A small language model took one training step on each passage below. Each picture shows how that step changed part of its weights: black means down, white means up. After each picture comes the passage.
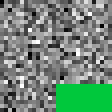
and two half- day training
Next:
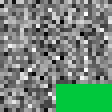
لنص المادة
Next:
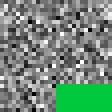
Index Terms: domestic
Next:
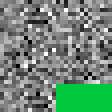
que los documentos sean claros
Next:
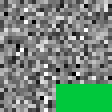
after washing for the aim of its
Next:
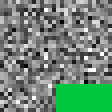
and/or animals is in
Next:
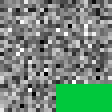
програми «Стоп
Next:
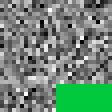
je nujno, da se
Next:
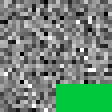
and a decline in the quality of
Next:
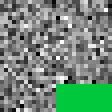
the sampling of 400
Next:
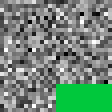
it is observed that DDoS
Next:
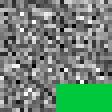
judge in the two following
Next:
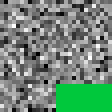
qabul qilish jarayoniga asoslangan
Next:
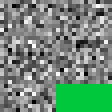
культуры принято
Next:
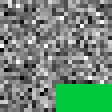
remuneration in the field of
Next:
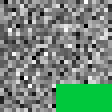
creation and review of quality objectives,
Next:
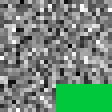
initiated aqueous and emulsion
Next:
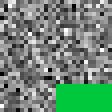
levels of disturbance support high levels of
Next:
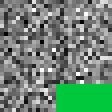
couple of students pointed out that
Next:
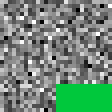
240) Le caractère
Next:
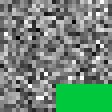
tafakkur turlari
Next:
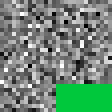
branch from ECA in 40
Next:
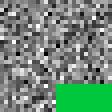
янги маълумотлар
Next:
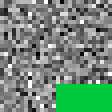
madaniyatlararo bilim va
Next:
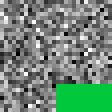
compact than in Carmen and
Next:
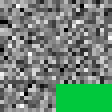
IPFE scheme) and the
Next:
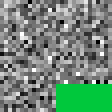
is based on a storage cell for
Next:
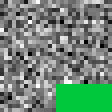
оригинальных технических
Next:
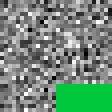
токча ва тахмонлар
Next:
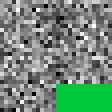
with presence of gold due to the
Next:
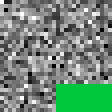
more than 75% of students can
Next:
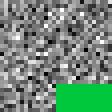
con *ArcGIS Pro*.
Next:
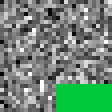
& LEWINGTON
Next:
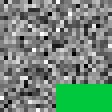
уменьшить общий
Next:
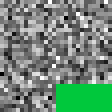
que a arte não se coloca
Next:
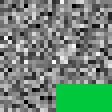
mask is a thin liquid
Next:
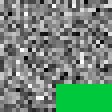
ta'kidlab o'tish
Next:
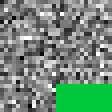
regression model famous for addressing issues
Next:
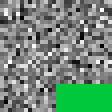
dispersing the optimum formulation
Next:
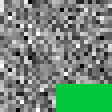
инобатга олиб
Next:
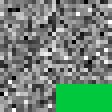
(introduction to the project, its
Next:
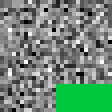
technological system of computer-based
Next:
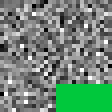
able to use and monetize
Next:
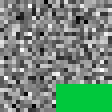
la aplicación de técnicas
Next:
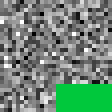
- Skliarenko,
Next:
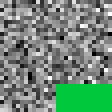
o‘zbek kitobi
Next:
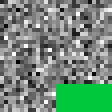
perspective in regard to development
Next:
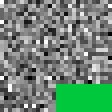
simplest oxidation
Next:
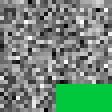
peak flame temperature. It can be
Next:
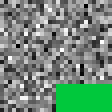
d'une programmation
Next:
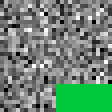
revealed that bilberry's
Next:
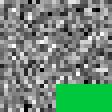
rawat jalan. Hal ini
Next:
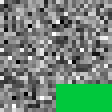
using eight different clock phases.
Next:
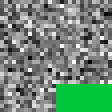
Protection, Strategies,
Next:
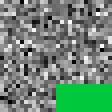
growth in Türkiye. On
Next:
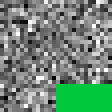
coherent transceivers, which is
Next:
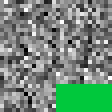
cariacica Art.
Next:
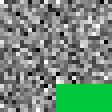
Both kindergartens are
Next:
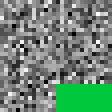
boleh berpolitik.
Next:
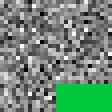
London, New York:
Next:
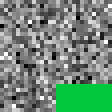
Impression: 1. Do you
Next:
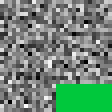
oorspronkelijk was het
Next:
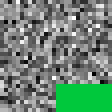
ve prosedürlerin
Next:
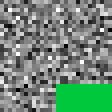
Samosir, Silvia.,
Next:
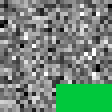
Nutzung und Stilllegung
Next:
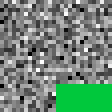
[57] proposed yet another
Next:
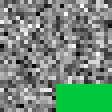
Martinus laborator di
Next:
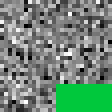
направлена на устранение
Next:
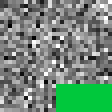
led also to the organization of different
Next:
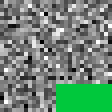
(Camberra series 10
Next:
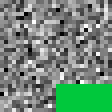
research study aimed to examine the
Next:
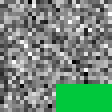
Standort-Daten bei der
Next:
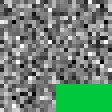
Genève : OIT. -
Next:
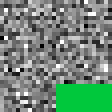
and XRR analyses – to
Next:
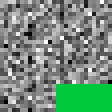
शब्द या
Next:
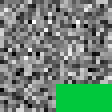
de modo a “adequar”
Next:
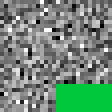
calculated toughness values for
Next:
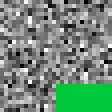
хос хусусиятлар
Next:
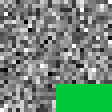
game, which ultimately
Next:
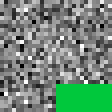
of study to be included [1 change]
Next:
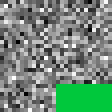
robot is outfitted with
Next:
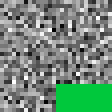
assess the morphology of the
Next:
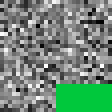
valent tebranishlar
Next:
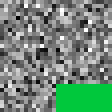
Grammarly for Google
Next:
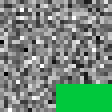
audit service organizational characteristics and
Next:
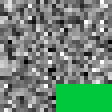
cuentas blancas y
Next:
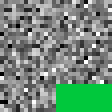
было замалчивать
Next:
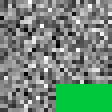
the spatial variability of some
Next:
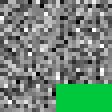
статистичного аналізу для
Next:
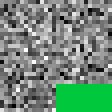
monitoring internet resources, restricting
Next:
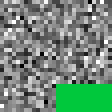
met Kennis*. Pilot
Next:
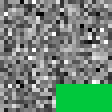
Figure 2 – Shot detection results for
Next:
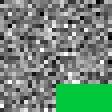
devices and applications, and as a
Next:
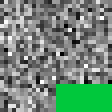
cannot be ignored as part
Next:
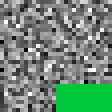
and trade law can be taken
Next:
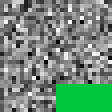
formula can be rewritten as
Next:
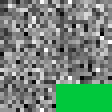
passive knowledge transmission.
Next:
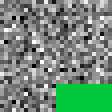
Journal of Research Studies in Computer
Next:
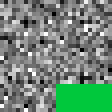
кўп гапирилган
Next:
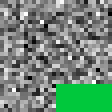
Uprava KBC-a
